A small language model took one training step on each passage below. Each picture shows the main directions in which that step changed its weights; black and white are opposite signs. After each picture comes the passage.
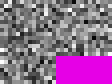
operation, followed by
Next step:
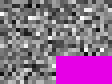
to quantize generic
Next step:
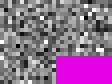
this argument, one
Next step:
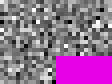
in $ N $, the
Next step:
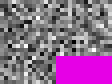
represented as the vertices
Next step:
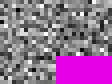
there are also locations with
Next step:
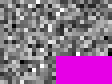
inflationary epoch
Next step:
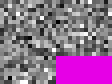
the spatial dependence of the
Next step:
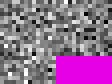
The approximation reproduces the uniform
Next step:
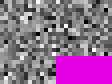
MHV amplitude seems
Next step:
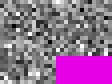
as shown in the central part
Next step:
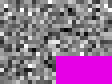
to restrict somehow
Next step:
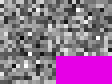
profiles for each point and
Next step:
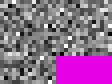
density. To estimate the critical
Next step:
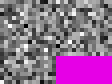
as \begin{align}
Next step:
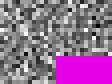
of the triplet
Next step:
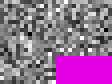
in the QMC simulation.
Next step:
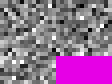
picture of a plane
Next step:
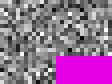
of the signal.]}
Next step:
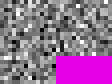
case the hole behaves
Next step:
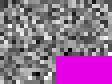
log phase. However, in
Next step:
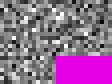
to understand the dynamical evolution of
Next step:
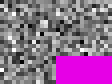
from neutron stars in low mass
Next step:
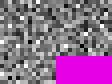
M$, between measurements and
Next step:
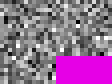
system. The proposed FRC
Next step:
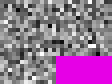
mass, virial
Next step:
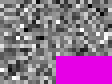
sheets α and
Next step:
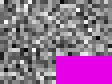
\infty$ (dotted
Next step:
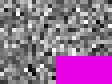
expression $s_\ell$
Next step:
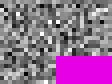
ranged from 0.5
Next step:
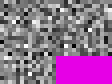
lobe on the asymptotic
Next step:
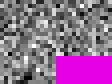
separate server) or
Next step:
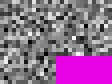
The explicit evaluation of
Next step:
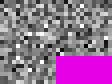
particles with parameters given in
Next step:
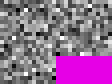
chaotic properties of
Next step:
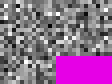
help here, because the
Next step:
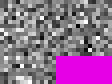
the $O_H$
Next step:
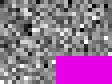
graph neural networks,''
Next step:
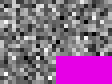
problems and solved by
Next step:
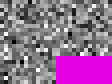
three components (species)
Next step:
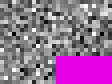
In literature, various
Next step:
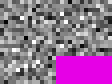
Each row corresponds to
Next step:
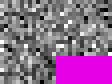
TeV. \\ On the
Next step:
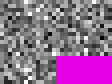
identified by the '?'
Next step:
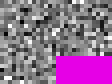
ceramic cube
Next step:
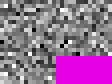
and as a function of position
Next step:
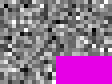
Researchers have proposed various techniques
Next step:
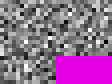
with the help of the
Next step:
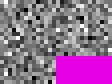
confine, pions are
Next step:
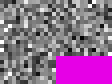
accelerators. Standard
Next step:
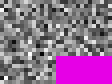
observed in the incoherent
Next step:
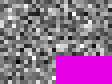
discrepancy between
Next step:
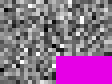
other words, Kerr
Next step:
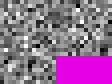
the day-ahead
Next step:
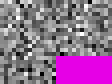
factor that develops a single
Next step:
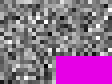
making a redefinition
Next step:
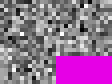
mean that the fit is
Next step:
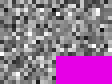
idea is to choose
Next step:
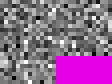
the Fe-As bond
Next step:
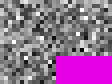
that is removed
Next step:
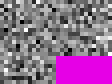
fragment. These results
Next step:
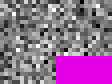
collider bounds.
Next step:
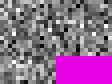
in our problem is not
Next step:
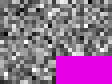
is the only operation within
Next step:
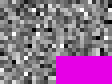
interference decoding scheme
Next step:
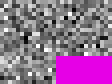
linear perturbation theory the metric
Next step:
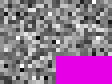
the multiple GO layers
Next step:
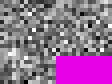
thereof. Such studies
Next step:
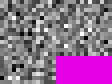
a shape factor determined by the
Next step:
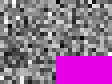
systems. We are also
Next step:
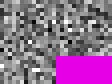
$|C\rangle =
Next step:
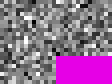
above processes, the performances
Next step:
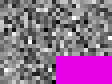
8\%, respectively. The
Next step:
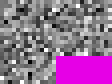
\rightarrow 0$.}
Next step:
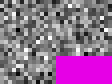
closed loop of odd
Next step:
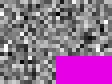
similar to SKA that
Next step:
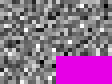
This means that under strong
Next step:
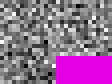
optical continuum morphology
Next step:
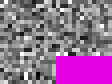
different and uniquely
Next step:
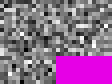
switched from the
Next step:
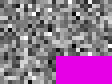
formula, we cannot simply
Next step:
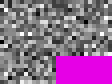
from these different levels,
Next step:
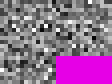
on an early version
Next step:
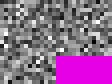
the calculation we fully consider the
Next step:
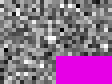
moment can vary rapidly with
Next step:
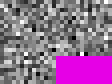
not completely consistent between the
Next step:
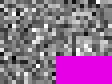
baryonic counterpart
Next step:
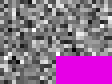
single qubit mediator
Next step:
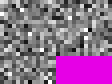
fixing the sky
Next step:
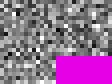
ground for discovery and
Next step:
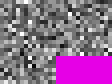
potential biases from SED
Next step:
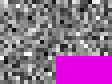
his preferences
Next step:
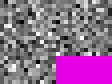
single polyphonic source
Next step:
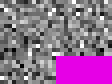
have been challenging.
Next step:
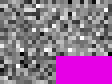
and time delays.
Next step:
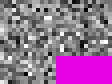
led to the formulation
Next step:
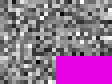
an evolving process,
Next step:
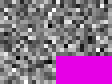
has been used to replace
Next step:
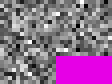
so that each season has
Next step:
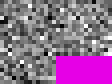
OTOC decay from
